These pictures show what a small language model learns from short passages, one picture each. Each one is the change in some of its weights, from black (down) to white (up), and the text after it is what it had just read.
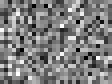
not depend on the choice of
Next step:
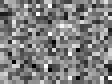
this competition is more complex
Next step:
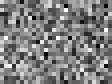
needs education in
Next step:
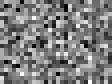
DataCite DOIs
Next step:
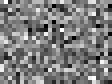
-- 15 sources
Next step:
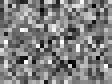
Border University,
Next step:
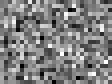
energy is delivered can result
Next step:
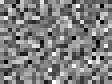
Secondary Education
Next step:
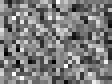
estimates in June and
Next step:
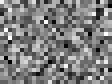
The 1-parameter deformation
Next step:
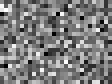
district situated
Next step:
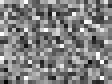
the Museum of World
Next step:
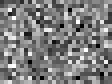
children had a
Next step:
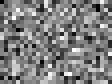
mg IV twice
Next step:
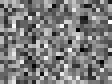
an important role for direct
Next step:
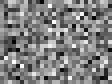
physical results of this
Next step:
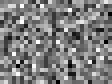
empirical and true
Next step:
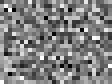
was molecularly
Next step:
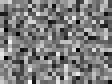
of the interdot coupling,
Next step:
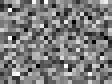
content of fly ash and
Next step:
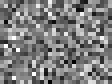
interannual anomalies
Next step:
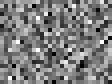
model does not really require any
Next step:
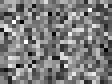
and as such, has the potential to
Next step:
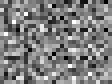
has been pointed out
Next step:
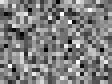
withstand two hours in
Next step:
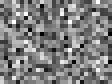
through measurements of forced
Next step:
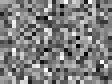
the end of this step. Let
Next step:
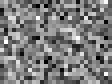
deduced from the
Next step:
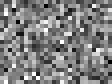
ETS Sweden,
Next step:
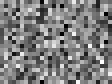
The peak is due to a
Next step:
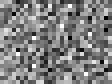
$y$) and some uniform
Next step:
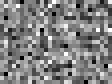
Number Percentage
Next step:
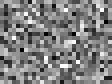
of an IoT device
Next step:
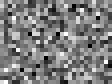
in match $g$
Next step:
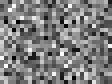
in accompanying data
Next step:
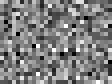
is very high especially in
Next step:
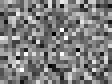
the right-hand of
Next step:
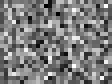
follows from the relaxed
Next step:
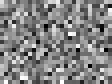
institutional interactions
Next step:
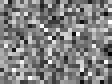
is maintained Fire
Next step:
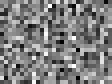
are given by \begin{equation}
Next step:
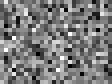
from a 500 MeV -
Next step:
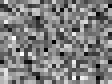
- index - slide -
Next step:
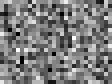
of the phase transition and the properties
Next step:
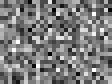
be under a local real central
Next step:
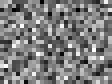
and the dielectric coating
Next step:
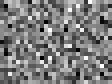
rare that the best
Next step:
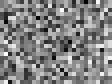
the physical motivation for
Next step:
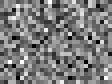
the state sent by Alice
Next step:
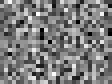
In both, in red is shown
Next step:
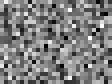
of eigenvalues
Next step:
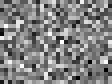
histogram, the four
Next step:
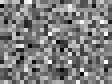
campaign, after
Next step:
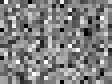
Section 2 illustrates
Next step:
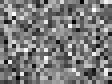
qubits were previously
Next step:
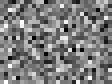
continue monitoring
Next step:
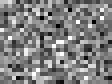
one of length $n$
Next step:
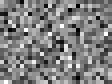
dynamical systems, but we are
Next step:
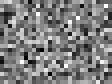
for different families are made
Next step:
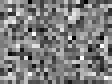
by Lemma 2.3. As
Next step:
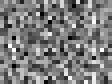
analysis methods have been widely
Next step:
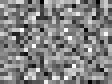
\end{proof} Consider
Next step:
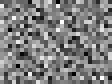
sector. Technology
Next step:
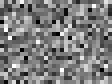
many FPGA-based
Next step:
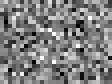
the ecosystem to execute
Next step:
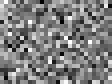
the catalytic
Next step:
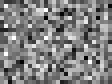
120 seconds each, between
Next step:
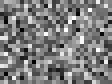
the detection threshold,
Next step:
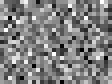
applied to solutions of
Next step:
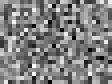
can be used to track
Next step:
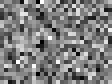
Xuzhou Normal
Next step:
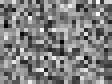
capacity of the
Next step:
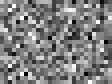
in teaching. He
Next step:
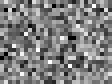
HR coatings are
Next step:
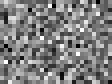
the trigger to start
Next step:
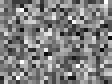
distribution moments. Then, in
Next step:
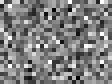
detachment cross sections as
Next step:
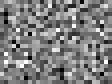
the combination $\vec
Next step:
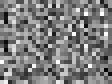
the potential vacuum
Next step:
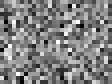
the development of filtrations
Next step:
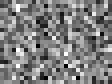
the next section some definitions
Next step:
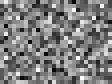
composed of continuous fibers
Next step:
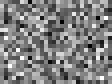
perfect matching of
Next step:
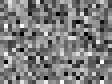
suggest that, on the
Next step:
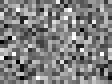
= \bdone\cdot
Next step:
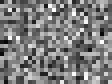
design of the coaxial
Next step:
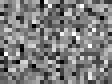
is \begin{equation*}
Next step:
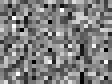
rocks, mainly
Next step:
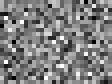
How single cells heal
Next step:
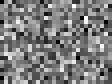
visible screen to
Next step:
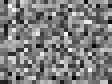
of Jupiter and Saturn
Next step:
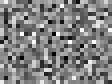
of students' learning
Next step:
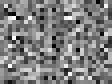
Lemma 3.3 the induced
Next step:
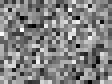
\sqrt{5} \over
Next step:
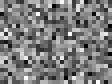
background of this type will
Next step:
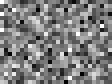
profitable for the selfish
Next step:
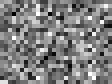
$I$ stands for
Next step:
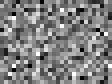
sequence $j_i$. Since
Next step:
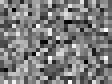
last operation directly
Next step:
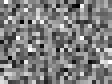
closedness, consequently,
